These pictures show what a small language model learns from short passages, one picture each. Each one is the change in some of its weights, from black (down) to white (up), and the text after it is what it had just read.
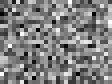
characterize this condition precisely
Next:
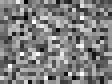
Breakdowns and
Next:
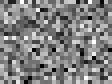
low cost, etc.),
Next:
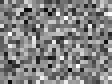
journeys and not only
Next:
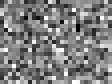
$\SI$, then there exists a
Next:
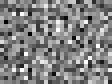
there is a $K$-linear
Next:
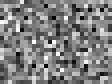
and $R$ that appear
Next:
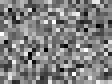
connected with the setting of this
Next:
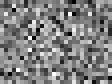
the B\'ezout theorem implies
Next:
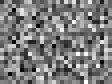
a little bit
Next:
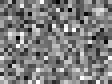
in cardiovascular
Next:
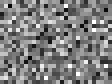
in shape-memory
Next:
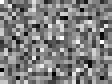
corresponding cumulative energy
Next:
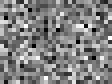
features we estimated are
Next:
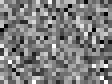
writing skill depending
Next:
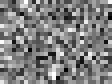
experiments. Authors
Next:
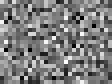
cerebral palsy
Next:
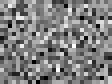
Parameter Low
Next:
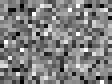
section [4]. Methodology
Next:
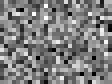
CORS is more efficient than
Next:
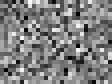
0.70 Significant
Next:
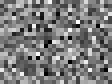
likely due to the
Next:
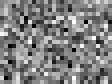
obtain the important property \[
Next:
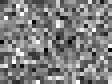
positive $\hbar\leq r$
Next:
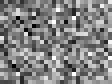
quantities for each
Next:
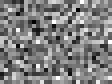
Partnership Program
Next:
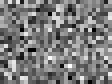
in the constitution,
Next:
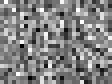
\in \Theta \subseteq
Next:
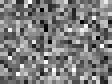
a disciplined
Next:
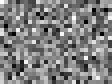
the following chapters, we
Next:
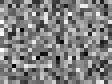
soit $k$ le maximum
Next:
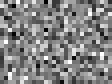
the homotopy and
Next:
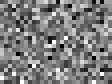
and semi-active
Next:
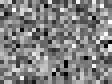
system will have poles introduced by
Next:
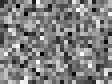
wavenumbers by
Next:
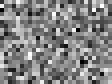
one edge, say
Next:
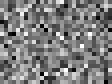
the environment is drifted
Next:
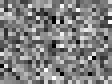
time complexity. Also short
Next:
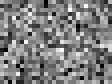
$\mathbb{C}$-linear map
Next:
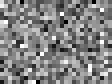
$\rho$ sufficiently small and
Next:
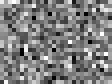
use today are limited in
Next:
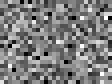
targeted by risk
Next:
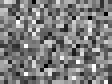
identified by matching
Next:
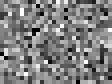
are all equivalent. \\ {\rm
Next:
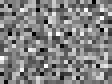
the performance indicators taking into
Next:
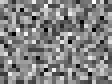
the fracture flow and complex
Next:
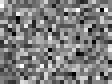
We first define inductively
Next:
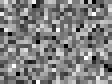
stable homology, it is a
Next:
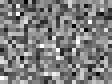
$\triangle x.$
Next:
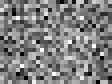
empirical scavenging
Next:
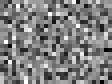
OCV from MFC
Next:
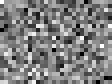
Airy ensemble is
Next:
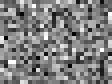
classifying space for the
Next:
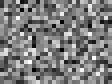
derived by partial fraction
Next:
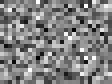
regarding lifelong
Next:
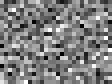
artefacts (first
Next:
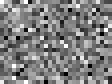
perforation and ossicular
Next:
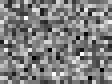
If $\bar \G$ is
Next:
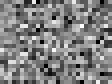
that the intervals $\Lambda
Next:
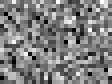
stated that: 1. The
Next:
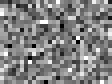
contains a genus
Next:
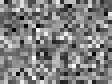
not deleted, because we
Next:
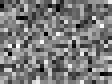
where Parliament as well
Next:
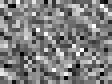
the possibility of these people
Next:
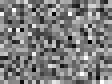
is like a bird because
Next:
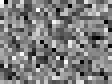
Moreover, using the inequality
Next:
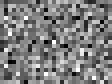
being submissive until the proper
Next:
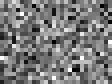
past convex hull]
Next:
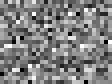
a wide range of
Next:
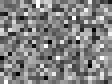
sense that humans
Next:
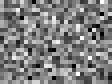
College Hospital
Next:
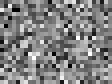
their activities become
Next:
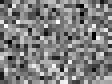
\end{proof} Hence we
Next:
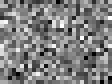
$s$ is a continuous function in
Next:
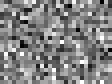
the left-hand side
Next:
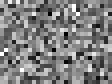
in Fig. 14. The
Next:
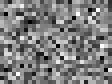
root of *Imperata
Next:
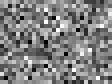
v \in I$, then
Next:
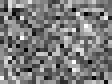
ISM Intelligent
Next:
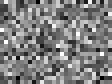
consumption is one of the
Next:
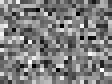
of $N$ corresponding to
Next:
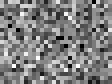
place at broad spatial
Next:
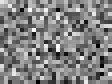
But algorithm books do
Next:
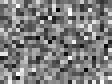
of exploitation, and
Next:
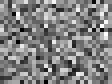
d)$$ \vskip
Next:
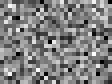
and not the XOR
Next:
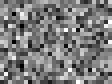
for the rela- 177
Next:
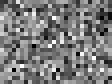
by industrialization on the
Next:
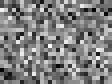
of engineering
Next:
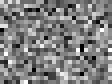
of materials used in the
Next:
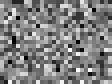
: **V**alidation
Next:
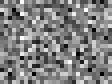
table}, we provide the
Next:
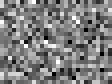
it is a theorem (see
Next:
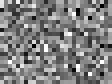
as the temperature
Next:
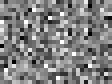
\rangle\},$$ where
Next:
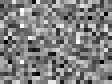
avoidable. These
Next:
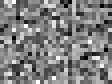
The $\C$-functor
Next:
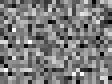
The present study's findings were
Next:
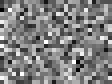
Huang et al.
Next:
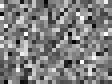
d sup rw} For the model
